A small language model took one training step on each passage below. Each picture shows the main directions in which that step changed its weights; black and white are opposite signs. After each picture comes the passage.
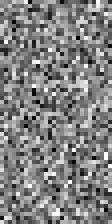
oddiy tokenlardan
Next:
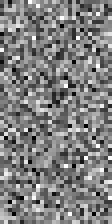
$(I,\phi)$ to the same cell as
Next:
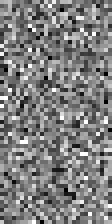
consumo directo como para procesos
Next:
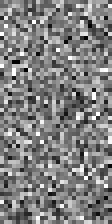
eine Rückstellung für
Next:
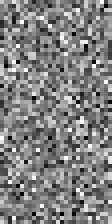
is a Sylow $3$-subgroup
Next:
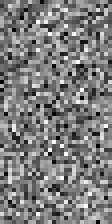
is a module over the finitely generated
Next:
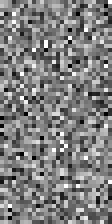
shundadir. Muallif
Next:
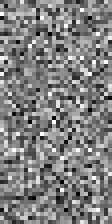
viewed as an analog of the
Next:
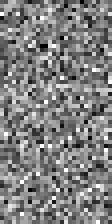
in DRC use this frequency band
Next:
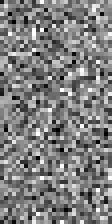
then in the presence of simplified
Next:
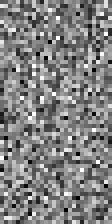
Sarvar Baxtiyorovich
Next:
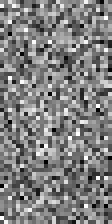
in good yields (Scheme
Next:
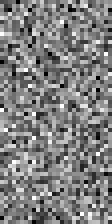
developed by the Turing Way. -
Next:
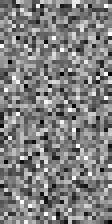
trophozoites and restored
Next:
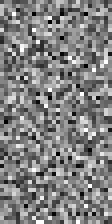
to data interpretation, and supported the
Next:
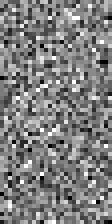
each specific term of active, reactive
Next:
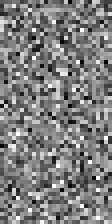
histopathological changes in autopsy
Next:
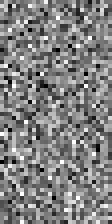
\subseteq \d(U)$ is a
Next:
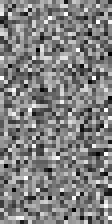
пути восстановления
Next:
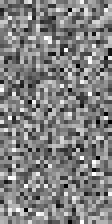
follow N. K. Hayles’
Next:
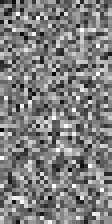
fifteenth of the wave
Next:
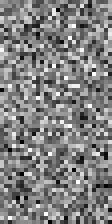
Berechnungen als
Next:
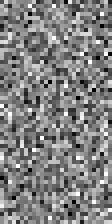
necha o'n marta
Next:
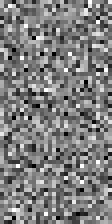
University, Nnewi, Anambra
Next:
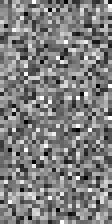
the interface source code.
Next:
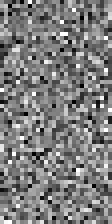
and residues and finally dried at
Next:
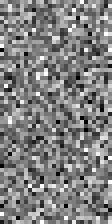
MMS report; the remaining 10 per
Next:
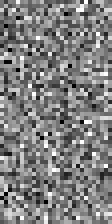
parte de los directivos,
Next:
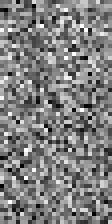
navning vinosi, uning
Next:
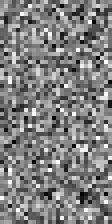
In this section, let $\L$ be
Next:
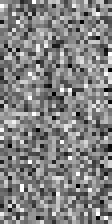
changes in the dataset. 2.
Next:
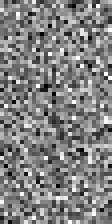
suv xo'jaligi
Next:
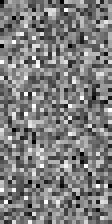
institute Sarimsaqov
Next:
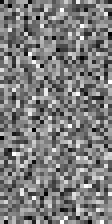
and postoperative complications.
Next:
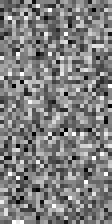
area, [7] A. Geology of
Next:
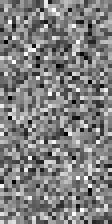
a necessidade de aprimoramento
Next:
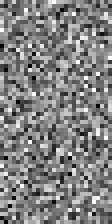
sujeitos surdos.**
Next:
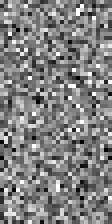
of $x$ and $y$ form a
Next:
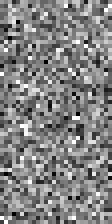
f_{i},\text{\textit{% for
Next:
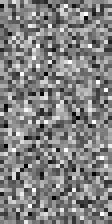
is utilized along with operators such as
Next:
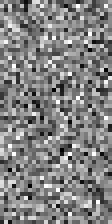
to the Laplacian. We will
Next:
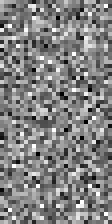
is a valuable tool for
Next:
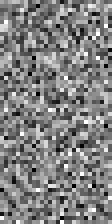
taken to mitigate these
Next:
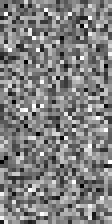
Е.В. *Русская
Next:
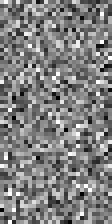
\in \nn^n$ and
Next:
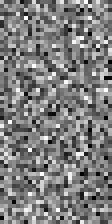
je treba zavedati, da
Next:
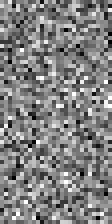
očekivati da se promenom
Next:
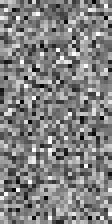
are time-consuming, and existing
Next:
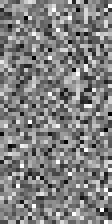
et une énumération des
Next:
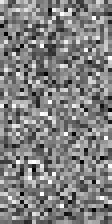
of rats clean infected
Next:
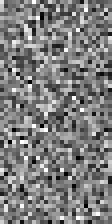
system discovers through 133 automated
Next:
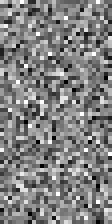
het eenmaal bereikte
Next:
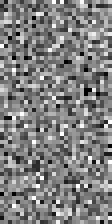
more carbon to the study area. Soil
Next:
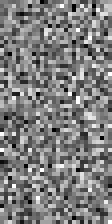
$\tau \in K$ we have%
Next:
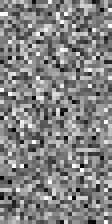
established for a systematic investigation of the
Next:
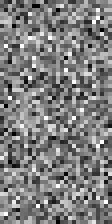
\emph{The representation theory of the
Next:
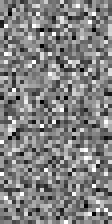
there may or may not be a continuous motion
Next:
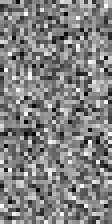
da Costa, L., Gante,
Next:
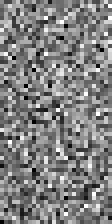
havo harorati 40°C
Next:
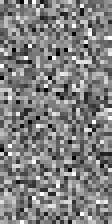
directly transferable for application.
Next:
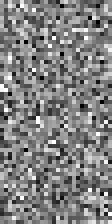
оперативності [7,
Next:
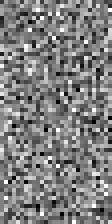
with 20% hydrochloric acid
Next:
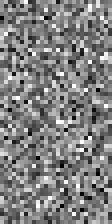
*International Journal of Scientific
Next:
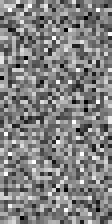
radii and density of the best
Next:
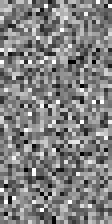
blijkt uit ons
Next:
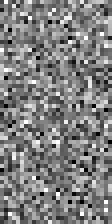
possibility of bypassing static
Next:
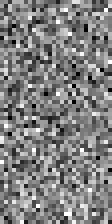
que se recusaram a receber
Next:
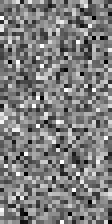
ápice do centro do
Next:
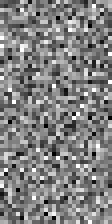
kəndinin yollarına
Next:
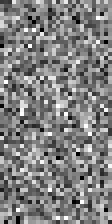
consider interconnected control systems in which the
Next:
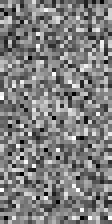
LAB, please fill out the
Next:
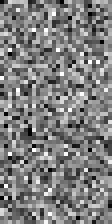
R., Konkimalla,
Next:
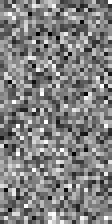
as the characterization of a space admitting
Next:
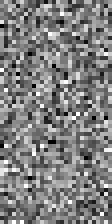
of Subject's behaviour
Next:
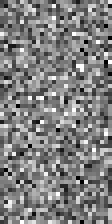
defined above (2.5).*
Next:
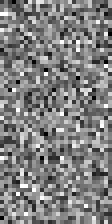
paradoxes are an unnatural
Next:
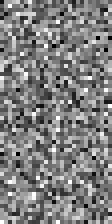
in discussions about the model's
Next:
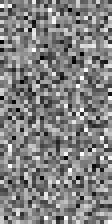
need for more generalizable concepts in
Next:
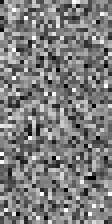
l'image, autrement dit
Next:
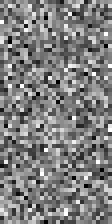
with natural and artificial rainfall and
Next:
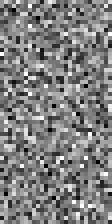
\alb _Y(Y)\subset
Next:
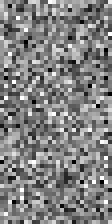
* \dot{\boldsymbol{\alpha}}
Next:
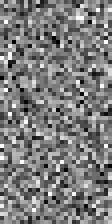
\text{ is an orthogonal projection
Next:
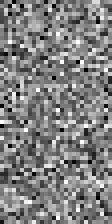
for $ys.\lambda \not\in
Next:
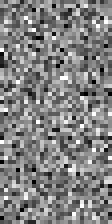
hissi tanglikni keltirib
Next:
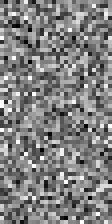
p, & p\in\mathcal
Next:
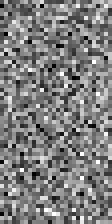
$\bar{x}$. Condition
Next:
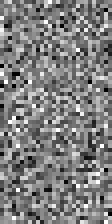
спорных вопросов
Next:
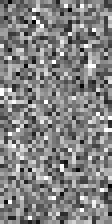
Это, прежде
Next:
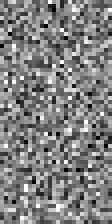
uma falha temporal exceda
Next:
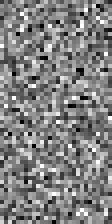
pharmacology and pharmacy.
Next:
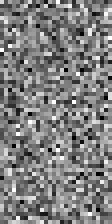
clear that each term of the sum in
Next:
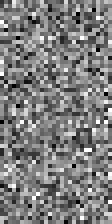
2-connected graphs. To state
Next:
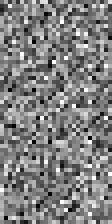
and computational complexity. Based on this
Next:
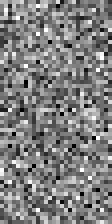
+ \kappa I) ~ u
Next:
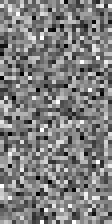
to implement focused smoking
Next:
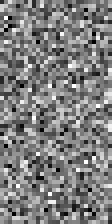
set $G^{+}$, we obtain
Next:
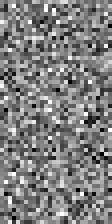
Alisherovich Soliq
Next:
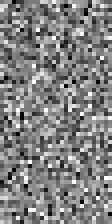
interest the children. There are more important issues
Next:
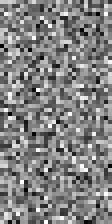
iborat bo'ldiki,
